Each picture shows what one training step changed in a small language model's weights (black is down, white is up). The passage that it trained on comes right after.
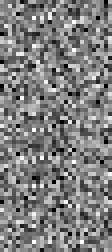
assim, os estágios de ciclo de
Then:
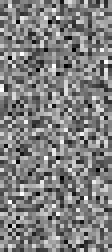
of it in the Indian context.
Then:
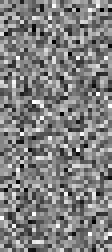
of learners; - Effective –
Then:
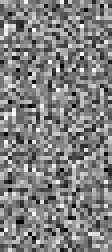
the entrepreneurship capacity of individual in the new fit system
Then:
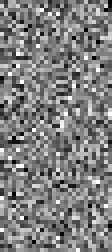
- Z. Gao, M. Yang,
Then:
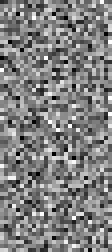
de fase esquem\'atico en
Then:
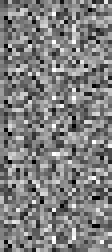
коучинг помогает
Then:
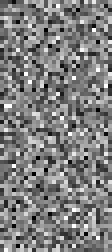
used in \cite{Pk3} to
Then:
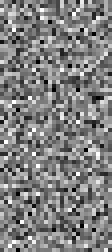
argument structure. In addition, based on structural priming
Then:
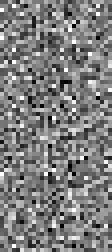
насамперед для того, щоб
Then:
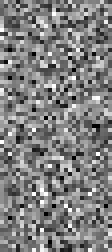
— интерактивных технологий,
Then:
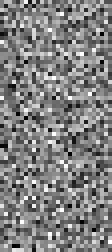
influenced by electron correlations between its atomic like
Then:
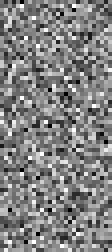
rolini, xususan, o'tish
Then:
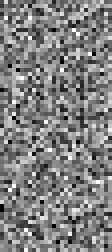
Department, Faculty of Archaeology and
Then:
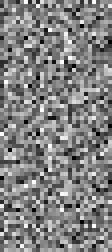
extracted through the random walk will not be
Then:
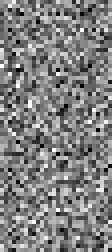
weft yarns. The study demonstrates
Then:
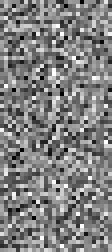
for the unpolarized total cross section.
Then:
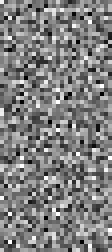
qildi, bu esa modelning matndan
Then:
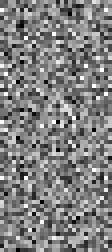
заифлашган бўлса, бундай
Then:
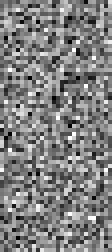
this role just as the Older Members
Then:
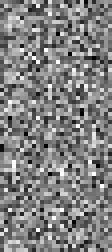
family of asymptotically flat spacetimes.
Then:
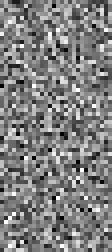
already congested network, and even impose
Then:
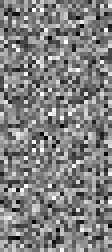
the radii of neutron stars are about the typical
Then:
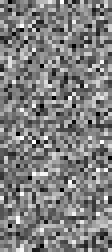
textbooks. Then they are taught in
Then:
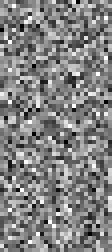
vantagens estratégicas para as empresas,
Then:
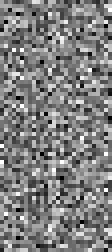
Thus, the aim of this paper is to determine how
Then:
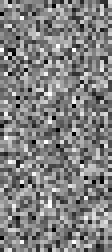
which inter- and intra-religious
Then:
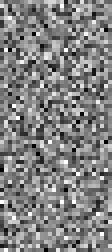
singularity decays to zero. As we will
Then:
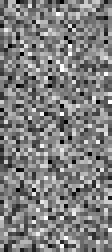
(0%), особенно эффективные
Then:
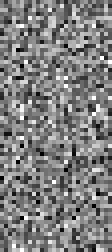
Committee for Non-Interventional
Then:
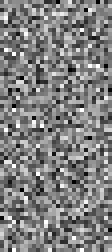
The existence of an emission feature at Fe\ka\
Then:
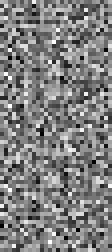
to the virtual contributions. In the HEA
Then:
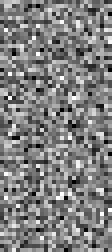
la trecerea multor reviste la
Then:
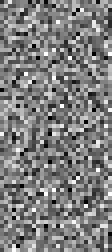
{\bf 15127} unique authors in the dataset
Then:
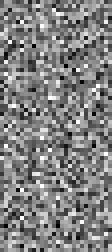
dengue by increasing their school coverage in the name
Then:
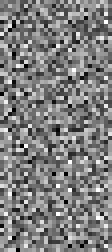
and\ \bibinfo {author} {\bibfnamefont
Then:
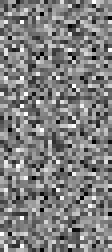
Вопросы истории и
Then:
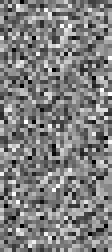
Brescia, and LENS,
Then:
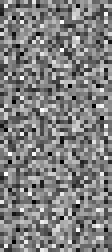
أم المؤمنين سودة
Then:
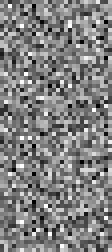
{NoStop}% \bibitem [{\citenamefont
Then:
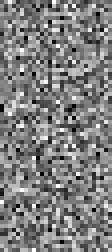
рівня – від локального до
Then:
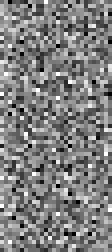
egală măsură, a
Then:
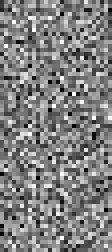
part, the United States aligned itself with
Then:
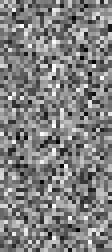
janrlarga, yo‘nalishlarga
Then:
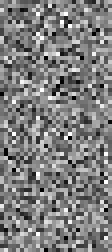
the 100 $\mu$m one. As expected,
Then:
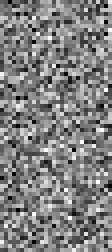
Fast Radio Burst project has
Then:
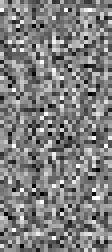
способность самостоятельно
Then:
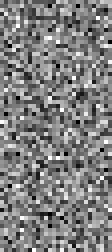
aujourd'hui au sein des
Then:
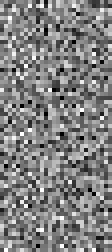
slow evaporation of the concentrated solution
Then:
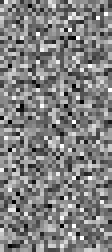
financing for REITs: a viable strategy
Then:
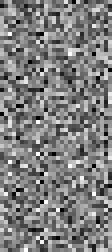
Espírito Santo desceu sobre
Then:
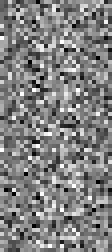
к необратимым изменениям
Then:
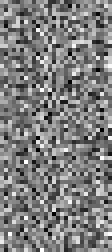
QO'MITASI Mas'ul
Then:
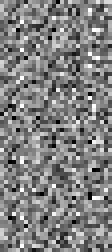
поселенцами Простора
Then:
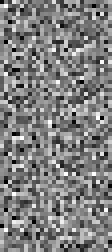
the boundary layer between the convective core and the
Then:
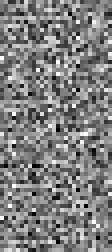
context of Industry 4.0 and
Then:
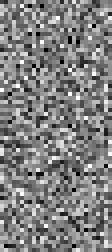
los fines del modelo y garantiza la
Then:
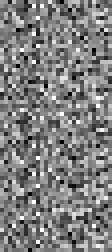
students who want to learn English. Moreover, students want
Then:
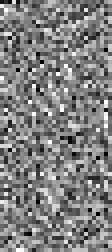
em uma investigação empírica na qual
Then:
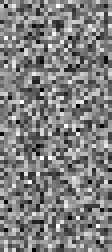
dificultades de aprendizaje?
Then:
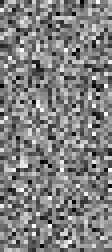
управления человеческих
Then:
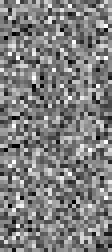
| Iason Kastanis, CSEM
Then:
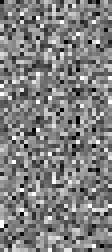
подготовки, формированию
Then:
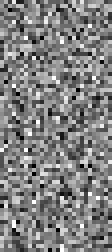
reflectance, and absorption. The first order SP
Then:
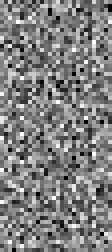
uygulamalarında, aileyi
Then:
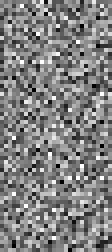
due to insufficient handling of the electron correlations
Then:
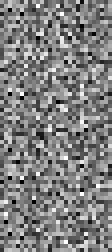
strengths, from strong to weak. The strength of
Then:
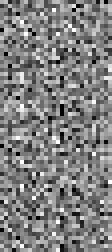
$y(t)$ we mean the position of the
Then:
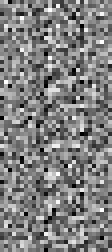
understanding and recognition is to assemble a
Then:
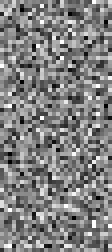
продолжительности жизни
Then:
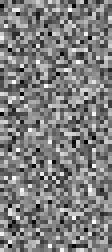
pogledu islamskih
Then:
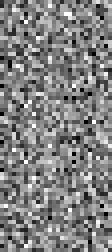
diagnosis Tuberculosis
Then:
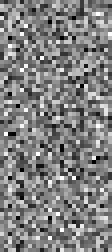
exposure, seminar, positive, negative.
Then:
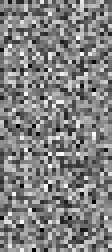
area of effective surface functionalization and the formation of
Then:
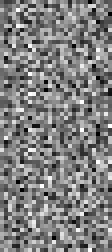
Ikkala til va jamiyatga oid
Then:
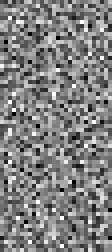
aholisi alohida toifa
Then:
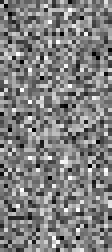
These commercial banknotes only traded at
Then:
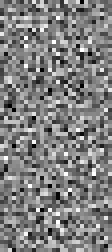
found from control. The combined effect of variety and
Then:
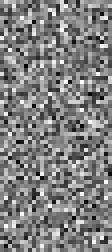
the technology growth has a great impact on libraries and
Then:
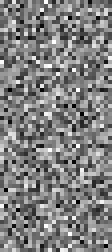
correction. Most research focuses on the
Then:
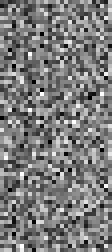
\citenamefont {Fujimoto}, \citenamefont
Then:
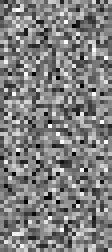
carbonate rocks makes 95% of the
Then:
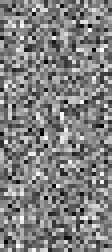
a size such that one has the limit $\alpha D
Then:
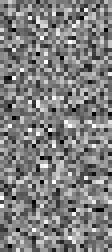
показали различную степень
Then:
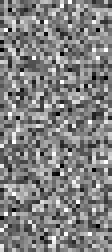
as well as heat balances. This paper investigates
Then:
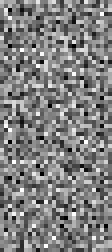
one can go beyond it. To this end, I
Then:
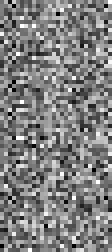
Iman M. Attia carried out the
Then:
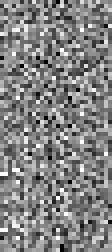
explore the short distance behavior of the heavy quark potential
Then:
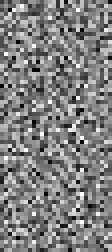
- Initiate, coordinate and have organised
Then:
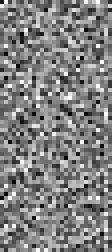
\section{Selecting Candidates with an
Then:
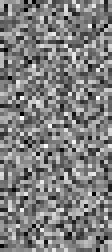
et indélébile, il est par
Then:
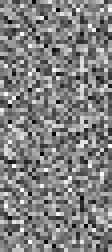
quyidagi tartibda tahlil
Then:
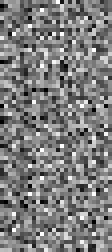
\varphi_i \cos \delta_i
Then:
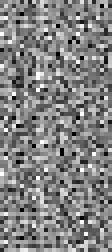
on the surface of downhole equipment
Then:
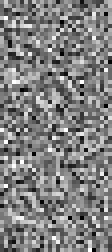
for the $\psi_{3q}$ and
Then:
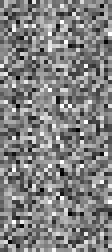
the low energy limit. In the absence of an
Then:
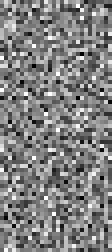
and reduces anxiety reflexes. Pair
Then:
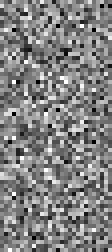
high surface area and enlargement of pores
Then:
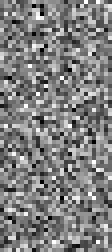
transbordava dos padrões de pensamento
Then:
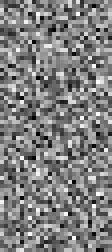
Wiksells Uppsala,
